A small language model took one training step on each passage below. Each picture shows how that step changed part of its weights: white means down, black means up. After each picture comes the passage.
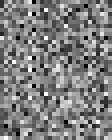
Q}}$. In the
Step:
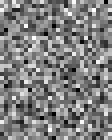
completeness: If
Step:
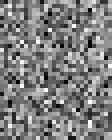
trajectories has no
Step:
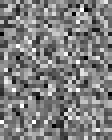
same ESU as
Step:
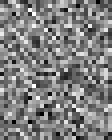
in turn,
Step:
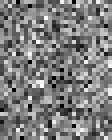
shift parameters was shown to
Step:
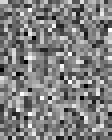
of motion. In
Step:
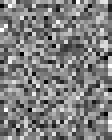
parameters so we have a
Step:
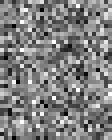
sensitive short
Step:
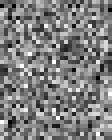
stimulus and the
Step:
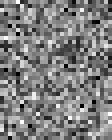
calculated the resulting
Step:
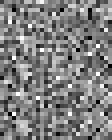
contract with the
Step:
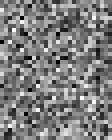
observations. The radio
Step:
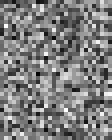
Calculations were
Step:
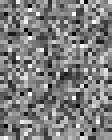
component of the the local
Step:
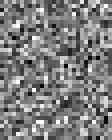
taxonomy along
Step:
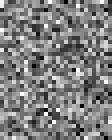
sample, a film
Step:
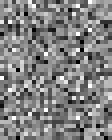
Figure 2a presents our
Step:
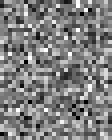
require a sharp
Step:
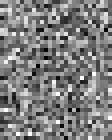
be the $k$
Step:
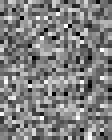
march steadily
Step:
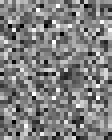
in a separate section
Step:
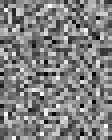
in the D-wave
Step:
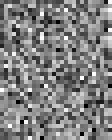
the proper motions, most
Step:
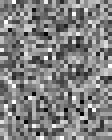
constrained to lie on
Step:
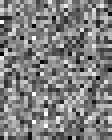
pressure is also not
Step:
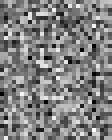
the CDW in both
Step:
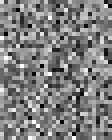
Conversely, local
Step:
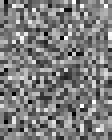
as the interfacial
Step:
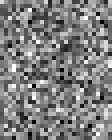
scope of this
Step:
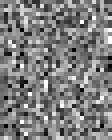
the amplitude of the
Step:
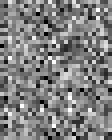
behaved in the
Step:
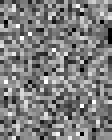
the effective damping
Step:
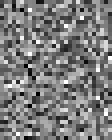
sector $c$ of
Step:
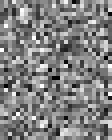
superconductor with
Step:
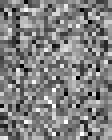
(on the second particle)
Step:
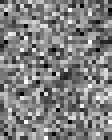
fractal dimension is found
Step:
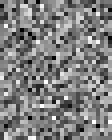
a right angle by
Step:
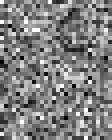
been evidenced in
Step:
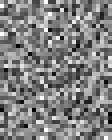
the model studied, both
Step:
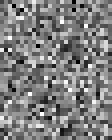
time centred at each of
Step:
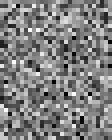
In a time-domain
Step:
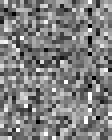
dispensed with
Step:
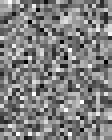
$N$ is multiple
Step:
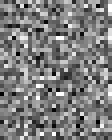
a reception of a
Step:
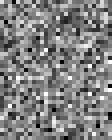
dimension $\Delta$ for
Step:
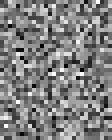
This will give a number
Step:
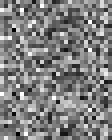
distinction between the
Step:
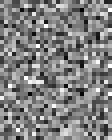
dual Coxeter
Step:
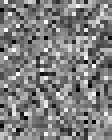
for extended states.
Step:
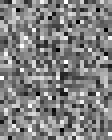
superior at lower lead
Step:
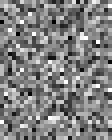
We found that MAP
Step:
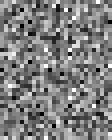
\end{align} where
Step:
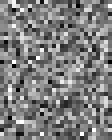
the contributions, we obtain
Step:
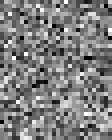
von Neumann
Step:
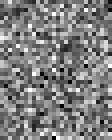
but on a shorter
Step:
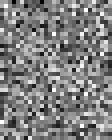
most vulnerable and
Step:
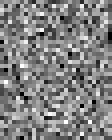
while the second defines the
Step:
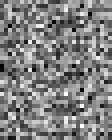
shift. It must
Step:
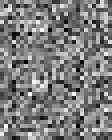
effect of multiple line
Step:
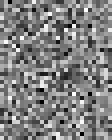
are about two dozens
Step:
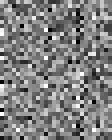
range of proposed parameters, but
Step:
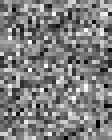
\mathcal X$ to
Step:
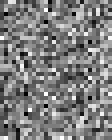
splitter, then the
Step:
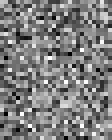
of surface plasmons
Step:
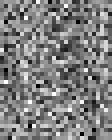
solid line the final
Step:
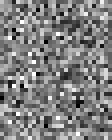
VA detection.
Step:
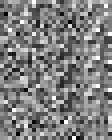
We regard as a
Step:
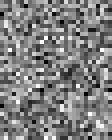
chains. We find
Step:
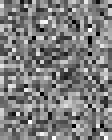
dissipation of
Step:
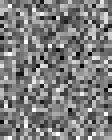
has not a unique
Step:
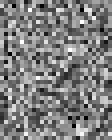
two interacting atoms
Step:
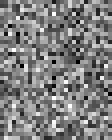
These differences can be
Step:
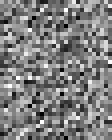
uses $M$
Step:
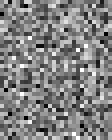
of quantum gravity. In
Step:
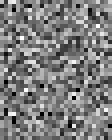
performance test alongside
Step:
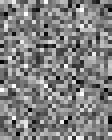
in general, as a
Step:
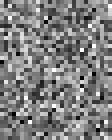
the performances of a
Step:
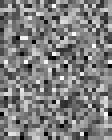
the total phase space (as
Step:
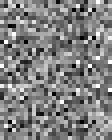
It introduces 27
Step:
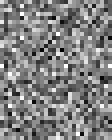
very large-format
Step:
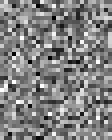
that for every
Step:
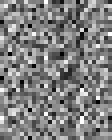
To show that, we
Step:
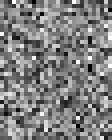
exploratory analysis
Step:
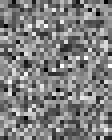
terms of planet detection
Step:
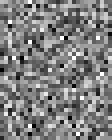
different. As shown in
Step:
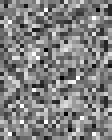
Einstein's field
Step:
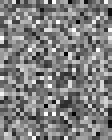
convenient to
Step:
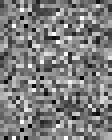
on adiabatic
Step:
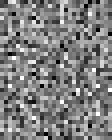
It turns out that
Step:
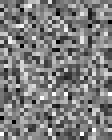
the non-monotonic
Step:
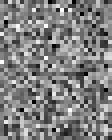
the planar limit, the
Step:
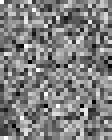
not exactly the same
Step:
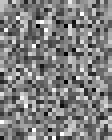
with intelligent
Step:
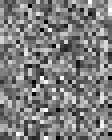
impact on DL
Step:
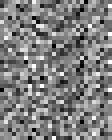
that we need point like
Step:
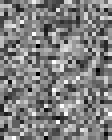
Pythons is by
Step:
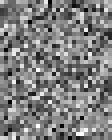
sides of the
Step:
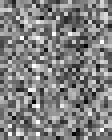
between these signals and also
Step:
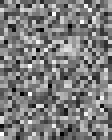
The construction of
